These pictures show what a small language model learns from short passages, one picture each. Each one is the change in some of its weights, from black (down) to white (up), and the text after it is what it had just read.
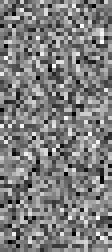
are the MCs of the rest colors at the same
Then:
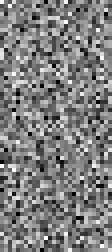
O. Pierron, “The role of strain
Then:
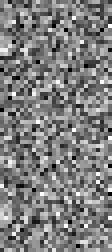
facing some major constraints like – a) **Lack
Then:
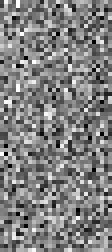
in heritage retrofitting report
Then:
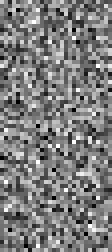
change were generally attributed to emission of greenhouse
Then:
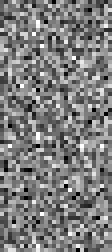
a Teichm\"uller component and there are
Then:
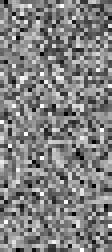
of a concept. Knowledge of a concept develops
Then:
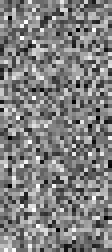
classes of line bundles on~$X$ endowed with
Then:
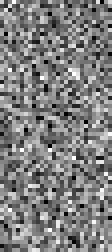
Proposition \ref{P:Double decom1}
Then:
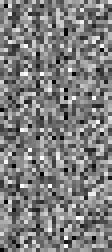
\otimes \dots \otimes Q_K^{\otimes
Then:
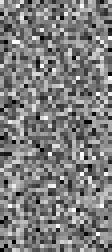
early stage. This becomes particularly clear with slower
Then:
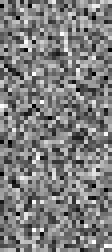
Although the number of business start-up procedures is on a
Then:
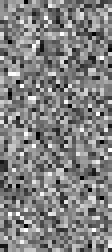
and analyse in the next section. \section{Results
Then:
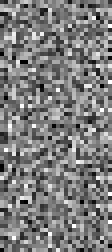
– consists of reducing greenhouse gas emissions and removing them
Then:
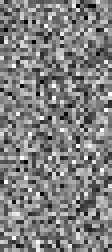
to emerge from the skin's surface.
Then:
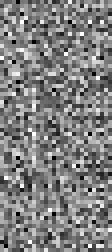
our theoretical framework. \end{remark}
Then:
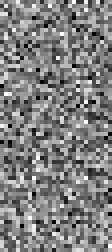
Although the footage was declared to be
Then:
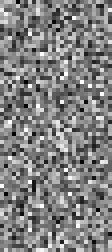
D638 [7]. The parameters for the injection
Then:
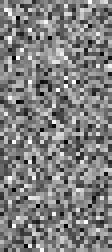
[Data set]. Norwegian Polar
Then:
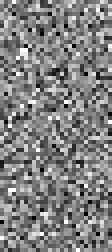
up Posted Date: May 9th,
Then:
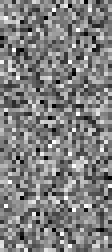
To what degree is procrastination on this task
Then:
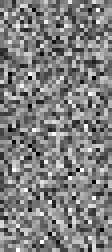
and anxiety have negative effects on the psychological resilience of
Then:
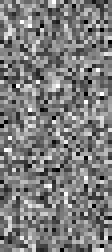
cyclic (or acyclic, respectively). \medskip
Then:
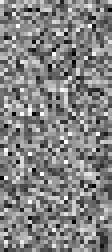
the classroom organization logic is inverted so that the
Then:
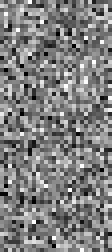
$H_0$, consider \eqref{eqn:
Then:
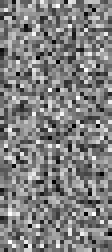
and used for haematological and biochemical
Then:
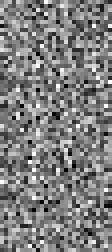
adsorption and desorption ranged from
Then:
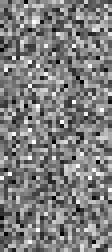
purpose of calculating with iterated fractions, it will
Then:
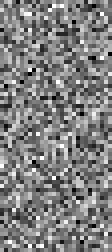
where the last equality stands for a definition.
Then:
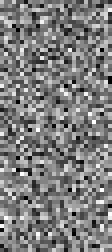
v, w), \end{eqnarray*} for all
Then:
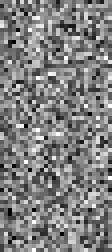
intellectual property rights. Island Press.
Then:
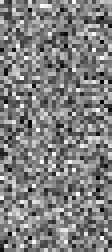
2015 general election. One of the numerous challenges in
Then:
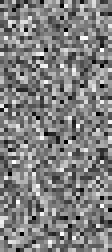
spectrum. Finally in Section 5, we present a physical application
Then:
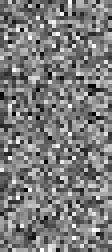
support or foundation for future researchers who would like to conduct
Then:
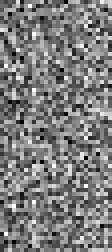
member satisfaction. Surgical training is
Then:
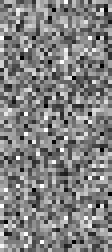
We find a $T_R>0$ such that
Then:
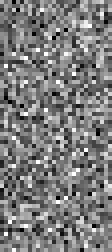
course, holds true for an arbitrary linear representation $\rho :
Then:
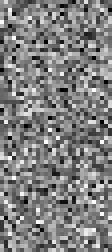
analysis from the Scopus indexing database from 2020 to
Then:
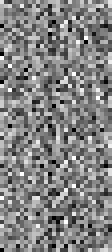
карьера: межд.
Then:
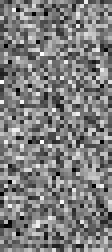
from this waste. The initial characterization showed slightly
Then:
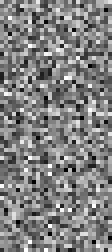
120 °C for different times. 4 Conclusion
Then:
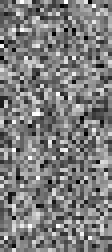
diffeomorphism of the base (for the proof of this lemma
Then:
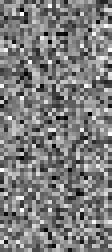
care with the HEARTS initiative.
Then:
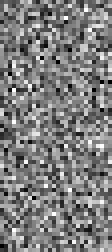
leading possibly to electrostatic repulsion and less
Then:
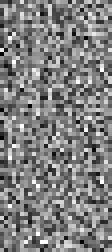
40 cm according to land use, soil type and
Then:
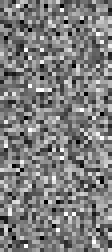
publications, official bulletins and
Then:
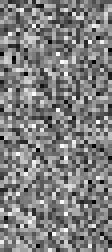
(X)$ has good reduction in the sense that the
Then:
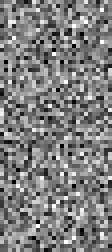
$0 \in M$, that is,
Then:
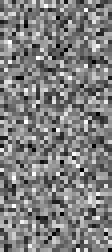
re-engineer our formal system to make those
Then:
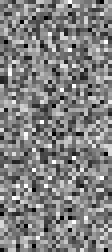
(\ref{2.23e}) to make sense and
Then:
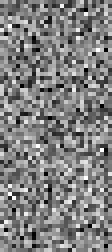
on $BP \mathbb R \langle 3
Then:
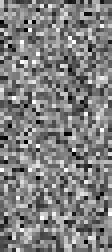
in biospecimens and will be helpful in
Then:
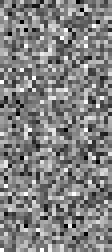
values in the filter Errors 400 Bad
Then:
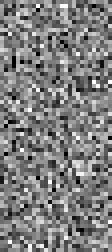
auxiliary results needed for the proof of Theorem
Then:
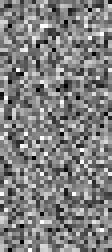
BMZ Biolmage Model Zoo EOSC
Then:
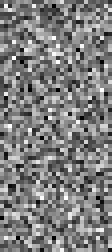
acid and exhibit antibacterial action.
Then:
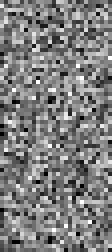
instruments and proximal sensors can be used to
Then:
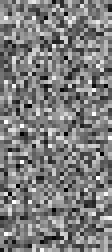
article presents the results of phytochemical study and practical
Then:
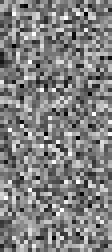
is safe for use because the petrolatum used
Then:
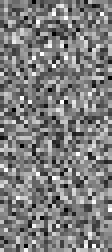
when the points within an area differ more than the specified threshold
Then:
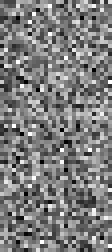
By adopting a split-inspired modeling approach on quantum
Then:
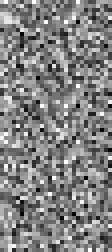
the Pre-clinical students However, the major
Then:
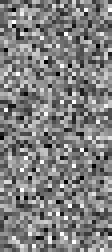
although, we used IV contrast enhanced MRI in
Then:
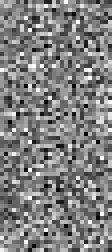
observed in patients aged ≥61 years
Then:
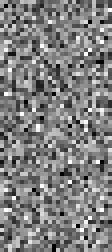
and Mac Lane gave a generators and relations description
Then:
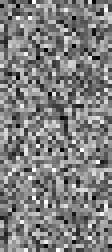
the graph $G^n_k$ as follows
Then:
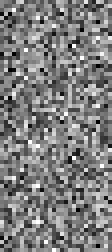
India families with children with intellectual disabilities face
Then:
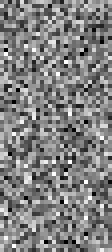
we will prove \conjref{para} in the
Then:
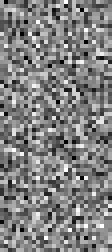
investigation, except where otherwise stated. I have undertaken
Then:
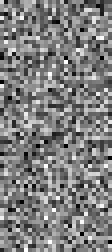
various applications (see, e.g., Ch.\ 4
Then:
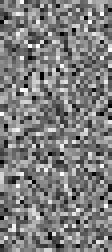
in the Schr\"odinger settings. In the latter
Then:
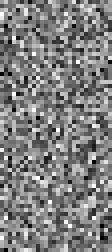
process representing numerical values of some system randomly changing over time
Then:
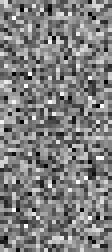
their schools. Women are expected to exhibit community characteristics such
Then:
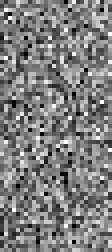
excluded); the animals recruited at veterinary
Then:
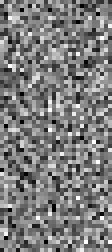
diseases. In old days in India this fiber is mostly used
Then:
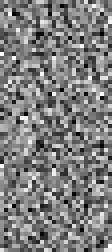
in the Metro case, the Tram profile is
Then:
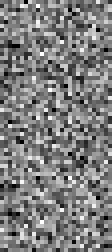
relevant results regarding pattern avoidance can be found in
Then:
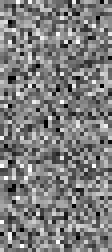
third author was supported by NSERC Grant
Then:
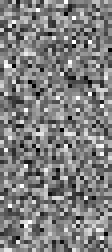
Any Poisson bracket $\{-,-\}$ on
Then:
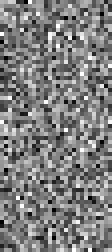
where we have used Lemma \ref{l2}, part
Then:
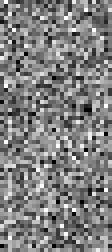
$\mathcal R$, $\mathcal C$ and $\mathcal
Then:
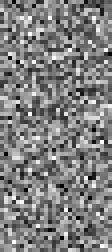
its performance on alternative (length-two) routes.
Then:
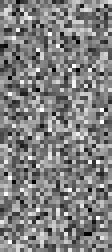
\end{center} This equality is obtained by combining
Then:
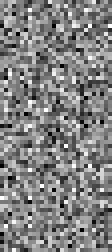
we simply have: \begin{equation}
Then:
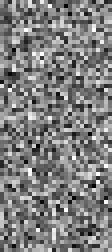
play. So avoiding this problem social cloud compress
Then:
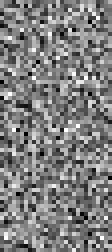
calculated using different configurations. Some might be more accurate when
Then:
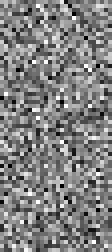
26-kW solar power system for powering homes
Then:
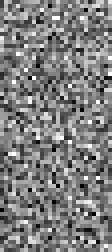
an adequate knowledge of self-medication but
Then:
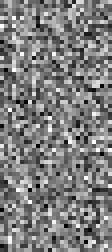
metaphysical division into thinking substance and
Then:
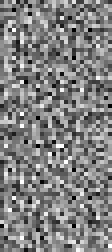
64-17-5) was added, followed by
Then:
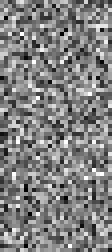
and volume which establishes edema. This also associates
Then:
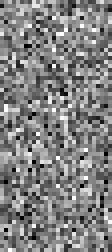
the components $(u^i)\in \Cal
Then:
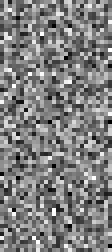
Career Researchers) – University of
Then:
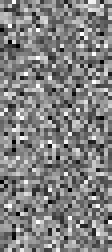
I didn't seek a role in this profession,
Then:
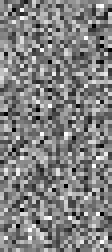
Vaughan, {\it On the
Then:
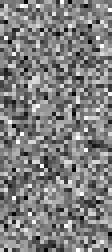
media workshop was organised in 2020, to develop the communication
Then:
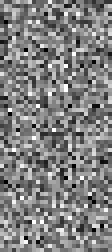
term as well as defined conditions to establish convergence for both
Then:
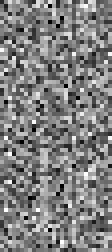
the data and lab experiment Yes Yes Yes
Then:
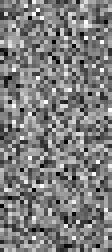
set of $X$, and given a function $\lambda$
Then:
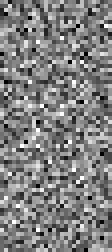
Lie algebra. Also in \cite{BoWe2}
